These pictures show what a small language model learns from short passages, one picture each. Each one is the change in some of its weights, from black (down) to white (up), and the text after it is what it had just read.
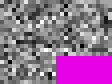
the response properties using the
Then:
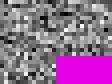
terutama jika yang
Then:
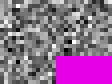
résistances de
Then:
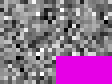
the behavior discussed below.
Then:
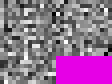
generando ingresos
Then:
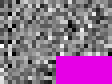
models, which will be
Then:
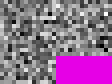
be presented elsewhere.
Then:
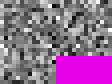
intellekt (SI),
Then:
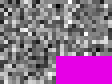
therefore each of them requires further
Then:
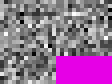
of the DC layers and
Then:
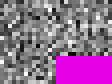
(blue line) and only
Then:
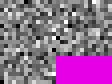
measurement basis. Above
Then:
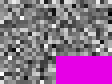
2-kurs talabasi
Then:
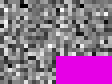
thus conclude that for
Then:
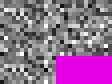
is noted that original OAI
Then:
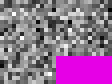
organized as follows. In
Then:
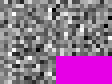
Philosophy in
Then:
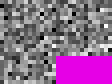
first half of this paper we
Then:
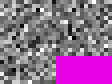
the discrete case [see
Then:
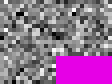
якою може
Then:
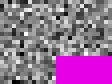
due to thermal radiation (as
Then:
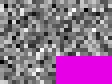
the order of 100ns)
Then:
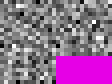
Training Pada
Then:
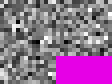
bounds on various proton decay
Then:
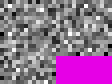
of PeV photon emission in
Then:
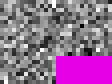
2021. The communal
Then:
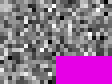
The same electrical probes
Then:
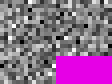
ham o‘z ichiga
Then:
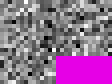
no ensino superior.
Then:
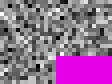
imposing the identity
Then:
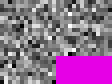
computations: algorithms and error
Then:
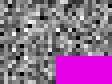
evaluation is inherently more
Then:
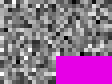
partly be a result of
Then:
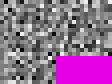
data generation (per
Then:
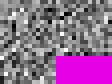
is vertical. For all four
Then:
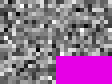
stars in the S89
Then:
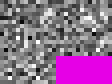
\sim 7 \times
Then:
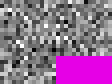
we modelled the disc
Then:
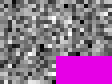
embedding dimension for a correct
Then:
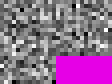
raqibi Ulton
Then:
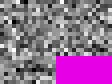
Thus, evaluation of the spatial
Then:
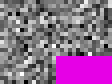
B., Vergely,
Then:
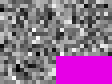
Corresponding author:
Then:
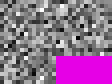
for the model system of Sun
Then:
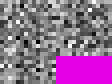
\& Real Estate &
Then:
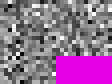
and often also permanent
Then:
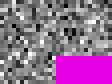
infusões feitas com
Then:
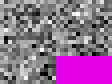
in the dense environment.
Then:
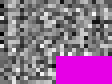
primary aims of galaxy
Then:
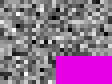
such as Ferreira
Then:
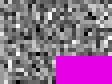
Auditorlik ish
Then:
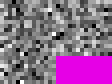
к публикации
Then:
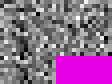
L., Shaw,
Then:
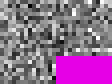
Reading - Word
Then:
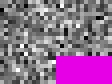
velocidades Figura 4
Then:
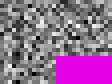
and $S$ is the
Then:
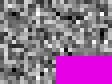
هو منتج
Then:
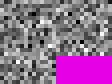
right the phase folded
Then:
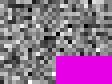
weight. In a previous
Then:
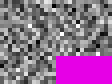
portant sur les
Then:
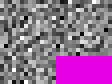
large enough, even for small
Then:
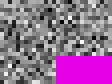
polymer length.
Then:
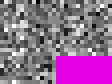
& ${\scriptstyle\pm
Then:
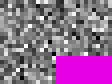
The red rectangular
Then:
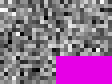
in quantum solids at
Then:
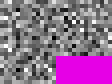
et développement
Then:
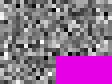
data are indeed the
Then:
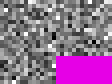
muhtasham va
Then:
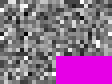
la fiche pour
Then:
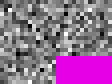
of Majorana modes
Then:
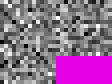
context is presented in Section 6
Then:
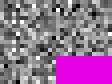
brown dwarfs
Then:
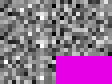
{\bibfield {journal}
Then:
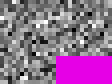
particular, for $\lambda =
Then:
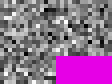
model. Therefore, as a
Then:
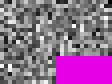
formation can mimic the
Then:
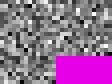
looking like an
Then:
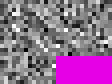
xalqona, milliy
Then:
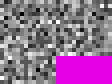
computed the shell stress-energy
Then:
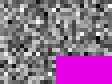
um bestandsbezogene
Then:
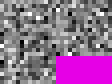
of QoS at
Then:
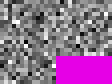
mutation founded in the
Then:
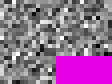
based on the application of an
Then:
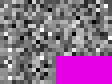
bo'lgan zot va
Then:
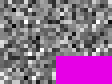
the prefix upto the
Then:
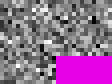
Birinchi marta
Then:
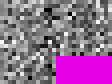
P. R. China.
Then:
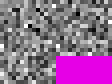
harbiy ta'sirining
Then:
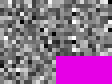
de poursuite à
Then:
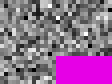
stock price in the
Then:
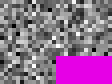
bo'lib, bu
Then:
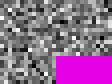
December 17,
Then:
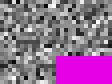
the likelihood associated with the observations
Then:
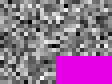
a promoção da
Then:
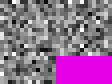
below, to minimize the
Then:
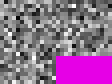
of the emergence of electronic
